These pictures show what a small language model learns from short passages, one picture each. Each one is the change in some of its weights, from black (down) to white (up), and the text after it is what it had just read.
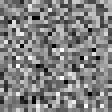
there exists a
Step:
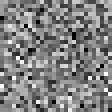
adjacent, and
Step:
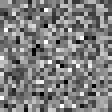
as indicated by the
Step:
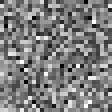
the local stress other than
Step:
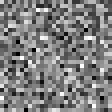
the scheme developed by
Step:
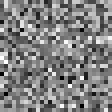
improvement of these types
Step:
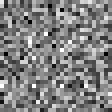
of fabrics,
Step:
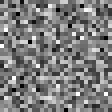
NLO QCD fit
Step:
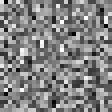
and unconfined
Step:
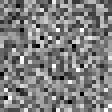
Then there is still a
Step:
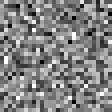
beam squint effect,
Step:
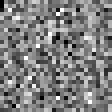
HSG signal as
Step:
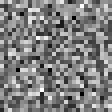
the focus on various
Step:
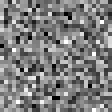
(Al) Bal
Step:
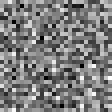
using the discrete
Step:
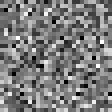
was passed between
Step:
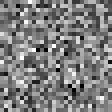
The second option,
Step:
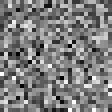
Medoids represent objects
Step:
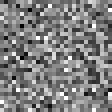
dotted line in
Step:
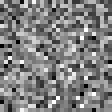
of the first and second
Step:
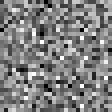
impact on the final
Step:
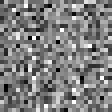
successful in giving
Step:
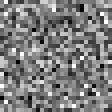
be rotated into a
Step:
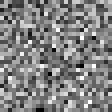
model, the local relation
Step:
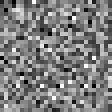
5\% contribution for
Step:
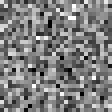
the scaling factor
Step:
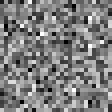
eco schemes
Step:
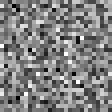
path). The two components
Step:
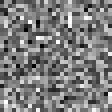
stem cells
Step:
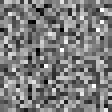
as "the extent
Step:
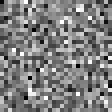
be tempting to
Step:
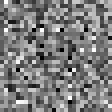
challenging clinical
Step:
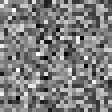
area. The existing
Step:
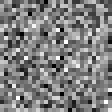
event." For
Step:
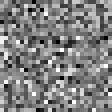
thickness (see
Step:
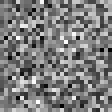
technical representations.
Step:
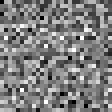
matter greatly for their
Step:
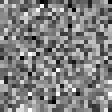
distributed IoT
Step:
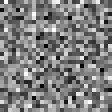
present the small \HI
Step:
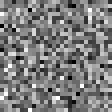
a covariance
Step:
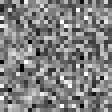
percent of the
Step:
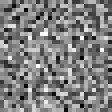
consider now a toy
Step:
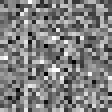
The synthesis of
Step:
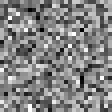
quantities in the
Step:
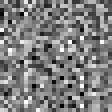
result of all the direct
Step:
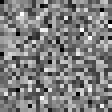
soldier getting
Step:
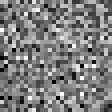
that lift is generated
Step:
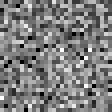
function constructed by
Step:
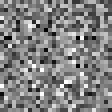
in this work, where
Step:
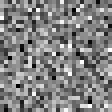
y) = \lambda
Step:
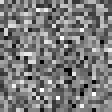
the design phase and will
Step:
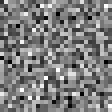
not found a proof
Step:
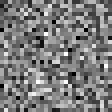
has allowed accurate
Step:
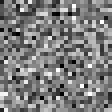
features (vertical
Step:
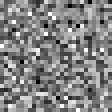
select the subset
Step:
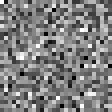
from passive analysis.
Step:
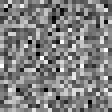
and online learning experts
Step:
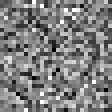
are well-suited
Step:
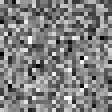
a limitation of the
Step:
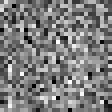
loop is physically
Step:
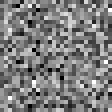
Univalent function,
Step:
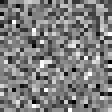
These spin-orbit
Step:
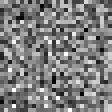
description is provided as
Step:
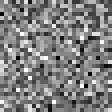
states in the narrow
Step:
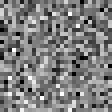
These new ragas
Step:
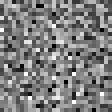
$m$ with
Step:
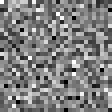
of god, they
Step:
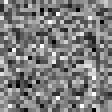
SP configuration and up
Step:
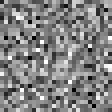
authors declare no
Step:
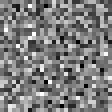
procedure yielded the effective
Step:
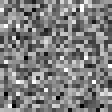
parameters: usefulness,
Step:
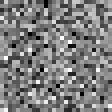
study analyzed the evaluation
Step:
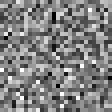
and the desired signal
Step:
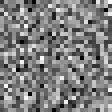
on modular addition
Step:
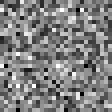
II). The most important
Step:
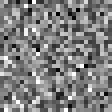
such as CO₂
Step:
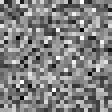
for the Study of
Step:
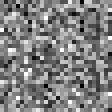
all the forts.
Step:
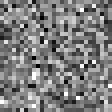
have to be added
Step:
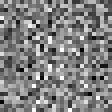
in both methods, or
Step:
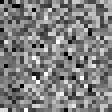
features of such matter
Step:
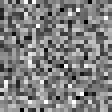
main result as it presents
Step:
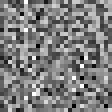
treatments that use exposure
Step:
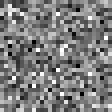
Specify the information
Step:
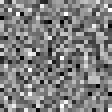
in Madrid.
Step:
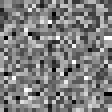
Kumar et
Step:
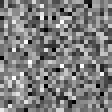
were accomplished
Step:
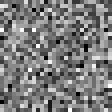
field, obtaining
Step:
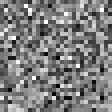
values of the confidence
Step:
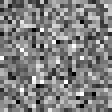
model, we generate
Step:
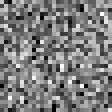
human beings is
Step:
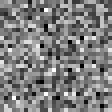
as well as the relation
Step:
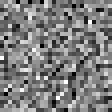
and compare well with
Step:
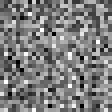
use of learning platforms
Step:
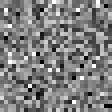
without $\Delta Q$
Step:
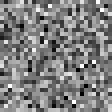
have been extended and
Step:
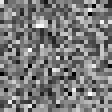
State Research Agency
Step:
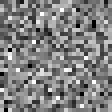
training volume or other
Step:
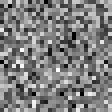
further cycling,
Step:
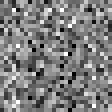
data aggregation;
